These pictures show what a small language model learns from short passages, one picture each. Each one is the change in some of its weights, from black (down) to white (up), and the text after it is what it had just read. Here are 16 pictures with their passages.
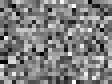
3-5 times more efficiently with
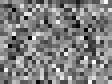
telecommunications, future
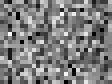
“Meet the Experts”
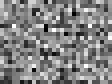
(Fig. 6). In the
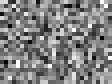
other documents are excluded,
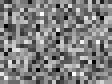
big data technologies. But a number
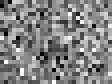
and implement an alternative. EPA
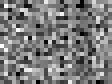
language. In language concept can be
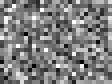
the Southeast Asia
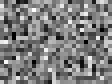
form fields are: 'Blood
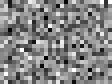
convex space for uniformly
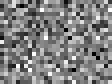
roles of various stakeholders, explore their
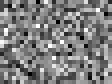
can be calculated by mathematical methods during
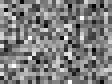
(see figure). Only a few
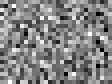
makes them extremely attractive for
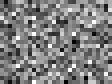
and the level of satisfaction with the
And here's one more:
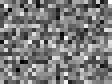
ratio Fig. 6 Elimination
